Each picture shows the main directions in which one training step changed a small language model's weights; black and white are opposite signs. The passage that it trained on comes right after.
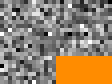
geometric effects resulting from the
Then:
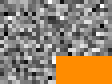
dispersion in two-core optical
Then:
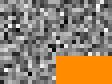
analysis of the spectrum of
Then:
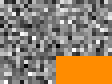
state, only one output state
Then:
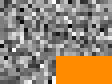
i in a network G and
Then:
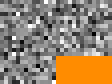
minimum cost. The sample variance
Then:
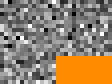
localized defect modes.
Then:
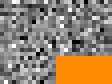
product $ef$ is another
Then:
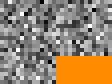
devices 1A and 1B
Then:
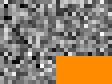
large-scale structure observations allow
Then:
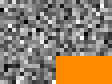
Neurons & 10
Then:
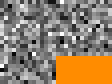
the push-pull
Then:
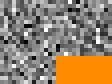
computationally intensive and
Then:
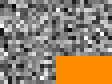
half-open geometry,
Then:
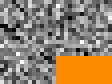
$\chi$, the effective surface
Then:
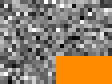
notation). The following is also
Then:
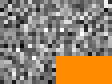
the first saddle of ${\cal
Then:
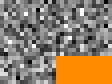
measure $p\cdot
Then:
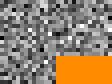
results in localized states to
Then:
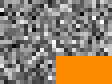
the function $q$ defined
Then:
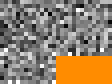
The one loop contribution to
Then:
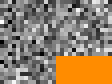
how bit arithmetic techniques make
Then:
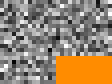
the static case. However,
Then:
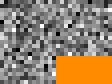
that no assumptions about the spectral
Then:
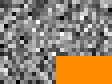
summation means the summation
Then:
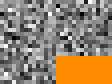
This similarity is found also
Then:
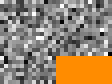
network independently of the content or
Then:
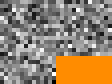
lose a chick
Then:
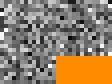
the same as in the no
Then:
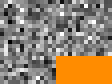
a level $k$ module
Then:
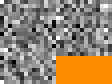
be helpful for experimental
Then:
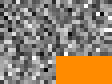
Nous obtenons par
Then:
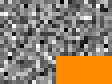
shown by the map of the
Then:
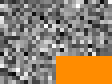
as well as the significance
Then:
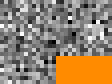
freely generated by the classes
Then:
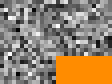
indices. Both equations are completed
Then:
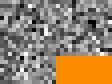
T} X_t
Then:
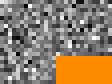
\cup \prod_j
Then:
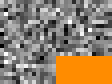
denoted by $W$. Now
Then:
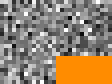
includes three effects: i)
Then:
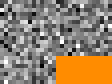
production of information is emerging
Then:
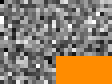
be included, an effect called
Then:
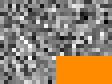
(as a functions of state
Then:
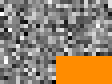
the load carried by the
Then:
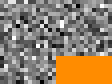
with Oka fibers,
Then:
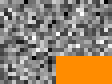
thereby breaking its symmetry
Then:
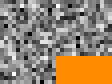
$P$, but we need
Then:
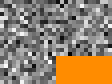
and the flexibility of
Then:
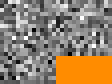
one of possible 3 positions,
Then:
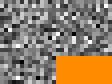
is homotopy equivalent to a
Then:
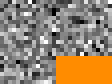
in 2d statistical models.
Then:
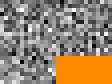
the barycentric velocity correction
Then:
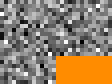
the surrounding media and
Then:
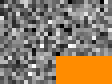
need to consider very large positive
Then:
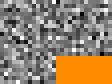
more extension that, to our
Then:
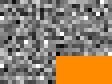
function, and, in
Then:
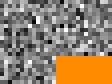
\emph{and sufficient}
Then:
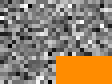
\star v) =
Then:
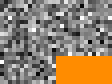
\ in the hyperplane \
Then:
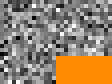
approach we will first develop a
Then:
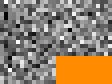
leading to per-iteration
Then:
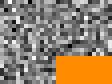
polygone $P$
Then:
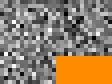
The analyses of
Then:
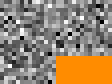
properties and designing devices with
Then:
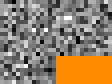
$L$ is equal to
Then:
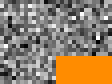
expansion is unique by Lemma
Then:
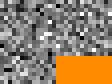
complex network structure and synchronization
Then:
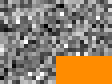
as \begin{align}
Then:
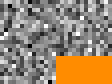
a Pauli matrix and
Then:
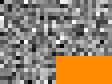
be the identity, or,
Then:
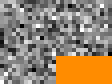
SI model used either
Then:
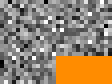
kpc and a core radius
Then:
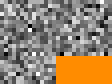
raise or lower the plot
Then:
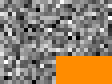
still suffer from
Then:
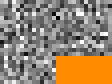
incompressible, inviscid
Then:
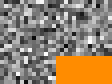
\\ \textit{Proof}.
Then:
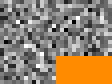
is: if the optimal value
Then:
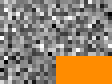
Let $X$ be a
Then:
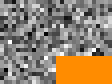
$W$ denotes some weight
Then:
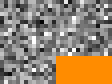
an explicit statement of this precise
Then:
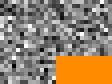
derivatives, arbitrary-order
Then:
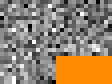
us to address the more general
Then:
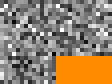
of other possible asymmetric
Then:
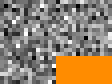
result follows. \epf
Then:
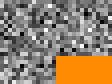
for\ } n>m
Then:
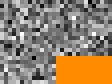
a continuous convolution. The
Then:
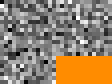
were presented to the conference
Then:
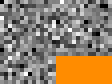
be derived with the relation of
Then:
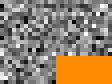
with those obtained in section 3
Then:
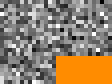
the above inequality. It is
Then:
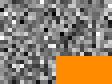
case of the ECG
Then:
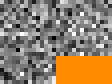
that is converges. We say
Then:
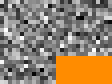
have an appendix % use
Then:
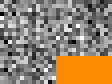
on the grid and discuss estimates
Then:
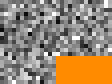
down to 354 MeV on
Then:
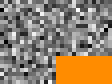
Christoff Gueiss
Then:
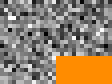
functional dependence can be shifted
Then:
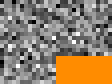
together with its deformation parameter.
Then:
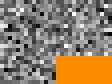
components. \item Second,
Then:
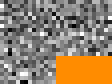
with two NEs of
